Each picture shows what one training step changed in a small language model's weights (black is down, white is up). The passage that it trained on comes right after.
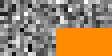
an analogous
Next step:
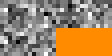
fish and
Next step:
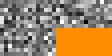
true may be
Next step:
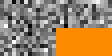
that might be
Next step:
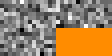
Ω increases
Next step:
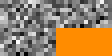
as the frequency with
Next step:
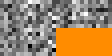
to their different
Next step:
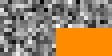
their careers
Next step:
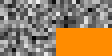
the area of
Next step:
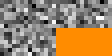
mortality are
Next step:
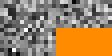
projects, from
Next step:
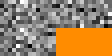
(Figure 1 &
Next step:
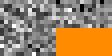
individual, but if
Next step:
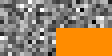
open space
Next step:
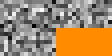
or public sector
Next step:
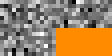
group of regions
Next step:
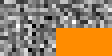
be facilitated
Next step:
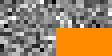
grown in a
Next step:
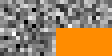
process by means
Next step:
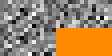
present study,
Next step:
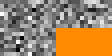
of the study area
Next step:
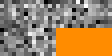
specimen are
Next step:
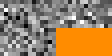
last so many
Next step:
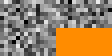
considering the
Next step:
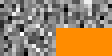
for advice.
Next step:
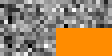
impact although
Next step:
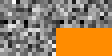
to widen
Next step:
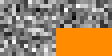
of sexual
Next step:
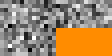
decision making.
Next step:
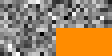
to the mean
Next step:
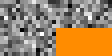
model and the environment
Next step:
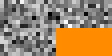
large tumor
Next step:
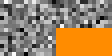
designed with
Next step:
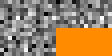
they are generally
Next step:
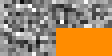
relationship management can
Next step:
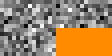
and tune
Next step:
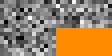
assays were
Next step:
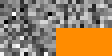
by a height
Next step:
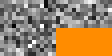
difficult to
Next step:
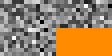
made using a
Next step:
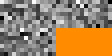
support the significance
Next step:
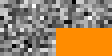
complete band
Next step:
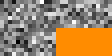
large peak in
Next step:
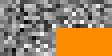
grades of
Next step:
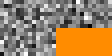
extracted from
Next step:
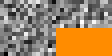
the flowability of
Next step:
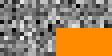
Results and
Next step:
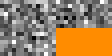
steps of
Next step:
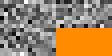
available in the
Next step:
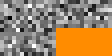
like sound while
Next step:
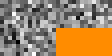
are unable to
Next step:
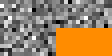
The price
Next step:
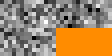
of goods are
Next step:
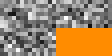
be covered
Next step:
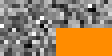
during registration
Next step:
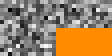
importance for
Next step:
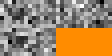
disorders as
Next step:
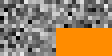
available within the
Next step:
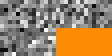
this topic:
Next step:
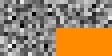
new software
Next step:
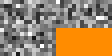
improvement in service
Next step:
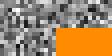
such way that is
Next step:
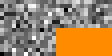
international language
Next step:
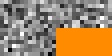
possibility of
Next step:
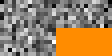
IN the
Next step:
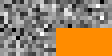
most of the
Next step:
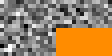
was directed
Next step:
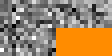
even though the
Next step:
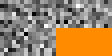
Other related
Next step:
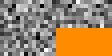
with transfer learning
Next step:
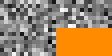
the constants of
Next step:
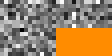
the extent to
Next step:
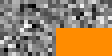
are called
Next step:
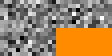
the study was
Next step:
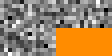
impact force.
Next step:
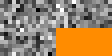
material strain
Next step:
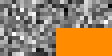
and organizations
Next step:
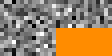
drivers of
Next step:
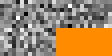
which spans
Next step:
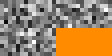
approach employs
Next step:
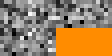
students and before
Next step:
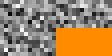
technological solutions
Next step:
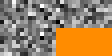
essential for
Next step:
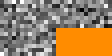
(Figure 6).
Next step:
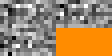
management practices
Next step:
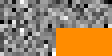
In the final
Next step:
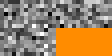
objective of
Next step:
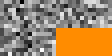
of forward
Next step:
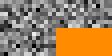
was conducted at
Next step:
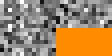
government through the
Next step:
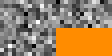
and were proud
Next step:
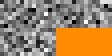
scan rate of
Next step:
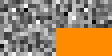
multiplication of
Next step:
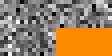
using a beam
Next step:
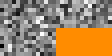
a highly
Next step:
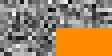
our go-to
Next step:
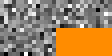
a digital
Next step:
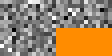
to a single
